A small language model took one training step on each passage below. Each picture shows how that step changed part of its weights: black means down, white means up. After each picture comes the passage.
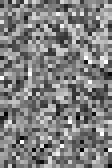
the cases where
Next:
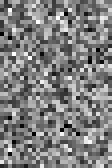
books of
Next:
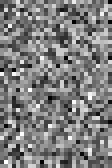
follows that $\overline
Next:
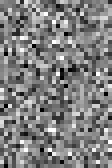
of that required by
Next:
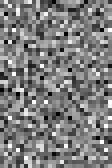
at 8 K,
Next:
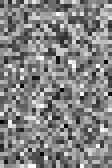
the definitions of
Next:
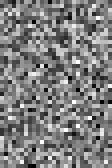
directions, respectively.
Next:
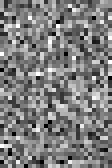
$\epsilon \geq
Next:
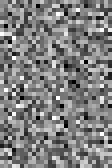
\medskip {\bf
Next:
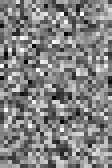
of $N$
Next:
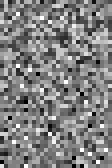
electrode configuration also
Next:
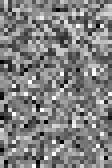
all its eigenvalues can
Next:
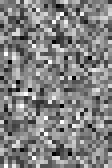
of a family of
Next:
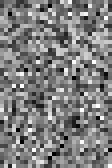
The idea for the
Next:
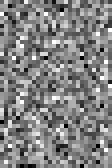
to the topology of
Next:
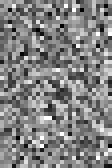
the single-index
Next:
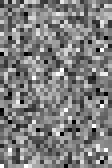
the intention of
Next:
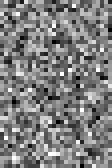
to deduce that the
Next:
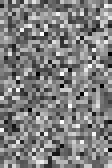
the presence of a
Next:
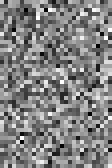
the left:
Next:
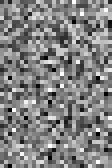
$p$ lies
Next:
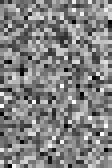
$X$ is
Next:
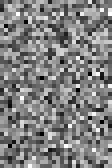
stack (Theorem
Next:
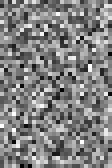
the shape of the
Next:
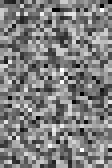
\) also lie within
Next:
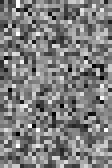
characterization of finitely generated
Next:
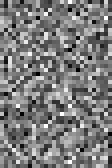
). The spacetime
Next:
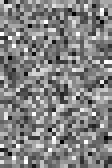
a foreword
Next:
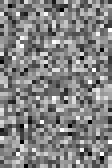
to its weight,
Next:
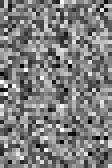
optimal doping,
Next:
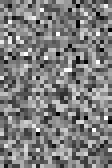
A &\approx&
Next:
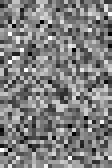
graph does not depend
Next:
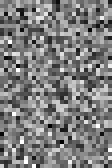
trivial group, and
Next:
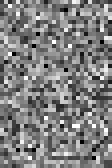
there is a stochastic
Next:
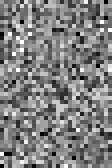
rational link (or
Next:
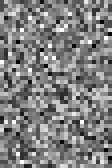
corruption where
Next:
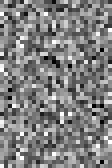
to extract it from
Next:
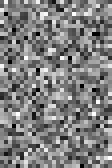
with another endpoint
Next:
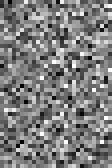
a few optical
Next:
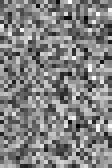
image measure in probability
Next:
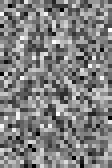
to results from
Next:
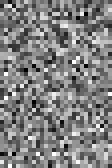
free for research
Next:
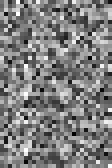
satisfies this requirement.
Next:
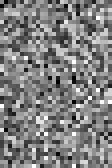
cases, using a
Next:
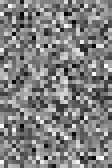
are, by
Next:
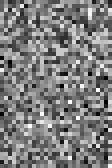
magnetization transition in an
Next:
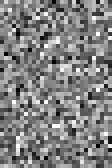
and\\ the Hall
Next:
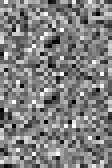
and explain its relation
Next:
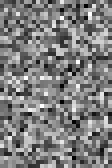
statistics is motivated
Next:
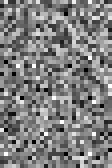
we describe a
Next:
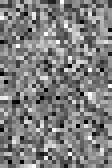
rates when assuming finite
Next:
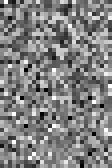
we obtain the
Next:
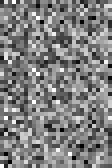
A first natural choice
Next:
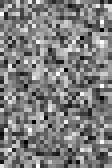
out of diagonal.
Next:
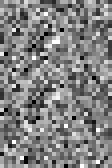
and the Internet more
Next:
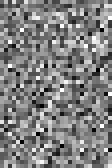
the $\hat
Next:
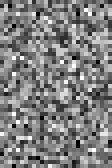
latter matrix is the
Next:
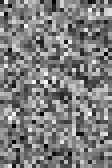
moderate level
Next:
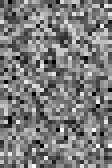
a secondary component would
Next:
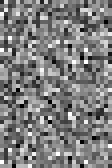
transition from state
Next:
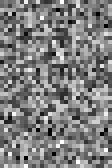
flexibility, which
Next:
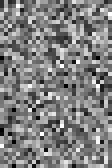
contradicts an obvious
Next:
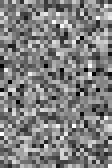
in the high energy
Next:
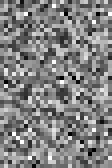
} $$ gives a
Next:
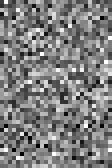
the number we need
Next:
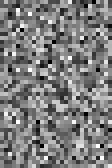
The mean phase difference
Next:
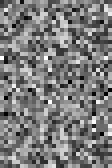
are removed.
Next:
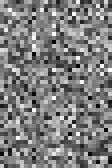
al. initialized
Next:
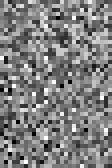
dynamic geometries.
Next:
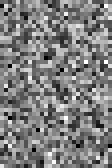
almost stable range
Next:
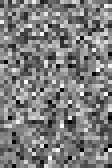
the collaborative game
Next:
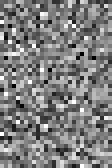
youngest stellar
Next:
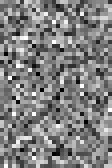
of the cluster
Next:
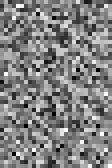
sufficient for the detection
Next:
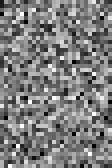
In this section we
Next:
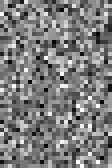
to conserve angular
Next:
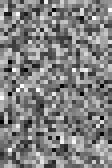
get tired or
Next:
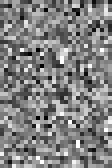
level is given
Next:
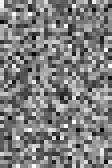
singularities here too.
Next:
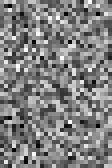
liquids and
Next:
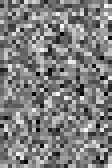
the strong correlation effects
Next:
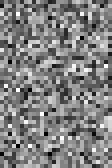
studied in this particular
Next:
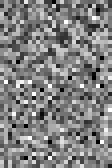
between the different
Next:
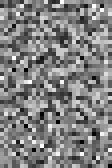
compute the likelihood
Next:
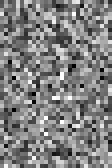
by a local
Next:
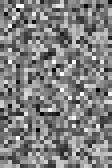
slight decline in
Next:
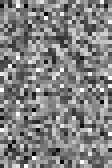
Cauchy transform of a
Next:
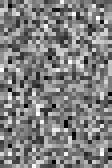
spatial infinity, we
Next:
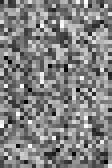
sought via
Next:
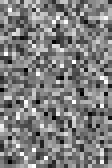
of Fourier coefficients from
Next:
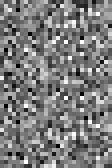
recent noise spectrum
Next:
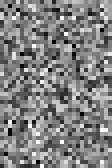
number of singlets
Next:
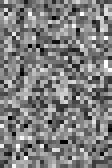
is not essential to
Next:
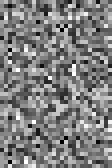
It thus suffices to
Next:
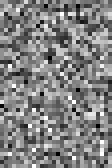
point models and methods
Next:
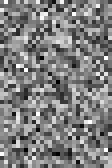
with distortion
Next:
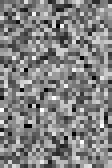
that the notation
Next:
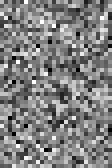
result, used to
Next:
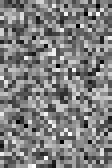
different anisotropy constants.}
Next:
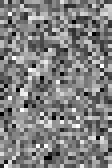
this notion and an
